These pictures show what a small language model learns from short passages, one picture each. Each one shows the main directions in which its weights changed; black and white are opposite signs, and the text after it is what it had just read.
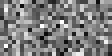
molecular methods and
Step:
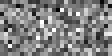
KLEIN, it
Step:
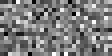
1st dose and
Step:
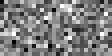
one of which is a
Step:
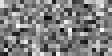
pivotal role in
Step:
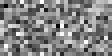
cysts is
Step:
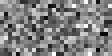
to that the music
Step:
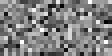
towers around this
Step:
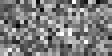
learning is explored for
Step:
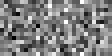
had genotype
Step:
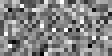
them or challenge their existing
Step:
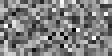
the DANTE
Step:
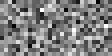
– Italy
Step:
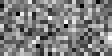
β (in step 5
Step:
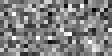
with higher rates of
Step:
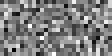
in alerts when
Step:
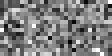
the ternary
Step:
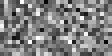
struggle with
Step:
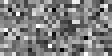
return on net
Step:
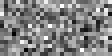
PID Random forest
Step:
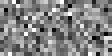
1$, in round
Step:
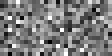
sólo tres
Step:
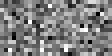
during either acute and
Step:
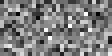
quadratic model
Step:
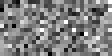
It could be even more
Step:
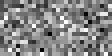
the school they are
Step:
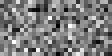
broadens their knowledge and
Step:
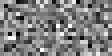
corresponding author on reasonable
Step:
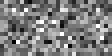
Some brushes
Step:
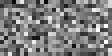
sea state 1
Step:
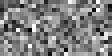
the need for a more
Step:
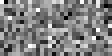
H.B. and
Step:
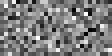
- Slew rate
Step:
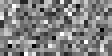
which is linked with
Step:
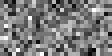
will entail the collection
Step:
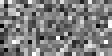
been measured as reported
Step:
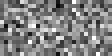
the solvent removed
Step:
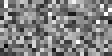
or ownership
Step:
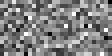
of the French
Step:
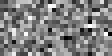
that these emissions were
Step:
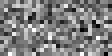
students to be read in
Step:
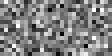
heartfulness intervention
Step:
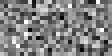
use of advanced machine
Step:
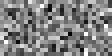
fishing village
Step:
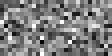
the ability to significantly change
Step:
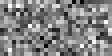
University Nominating
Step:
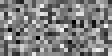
and responsibilities.
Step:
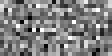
fact that cola
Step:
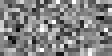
in contrast to the production
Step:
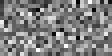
GDP, large
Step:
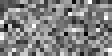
the 38 articles
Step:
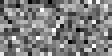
Their faith
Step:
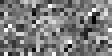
to define a system
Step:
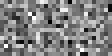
2. Design
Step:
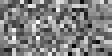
the grid are
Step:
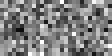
in mobility and
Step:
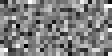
. Assume that there
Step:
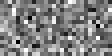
5 Industries and
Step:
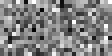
Ricerca index
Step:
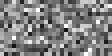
are among the common to
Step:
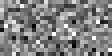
the drug concentration range of
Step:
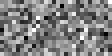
wild boar samples
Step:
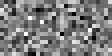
will determine your success
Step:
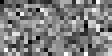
The Lessons
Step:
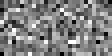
the ideas of
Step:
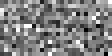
Data Conflation or
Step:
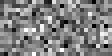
credit risk
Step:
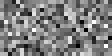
geochemical modeling
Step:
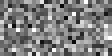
assurance – a
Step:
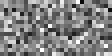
Final Act and
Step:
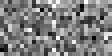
This method effectively estimates
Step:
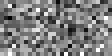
a linear alternator to
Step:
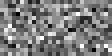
has an ethical
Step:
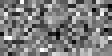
help us. The way
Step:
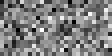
a practical framework for
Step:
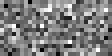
is suited to the
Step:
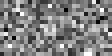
coal, the
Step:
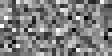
getting funds from
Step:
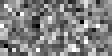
performed joint support actions
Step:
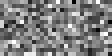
organize the test.
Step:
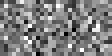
assessed in a
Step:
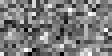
awareness towards the use of
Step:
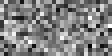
time frame is a key
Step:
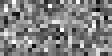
acid is located not
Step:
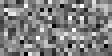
presented as a simple
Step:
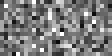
class teacher, thus
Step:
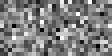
Studies were included if
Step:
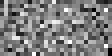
acoustics as part
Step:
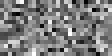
emphasized the role of
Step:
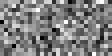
reports are on the
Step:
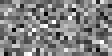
in vehicular networks
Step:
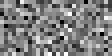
DICE score of
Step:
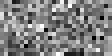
industry and service sector,
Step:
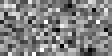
is damage to the
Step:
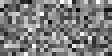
done for validation of
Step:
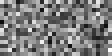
al. used decision experiments
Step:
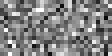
will not be linked
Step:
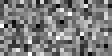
conflict of interest
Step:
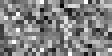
Research has shown that during
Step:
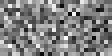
Research Laboratories
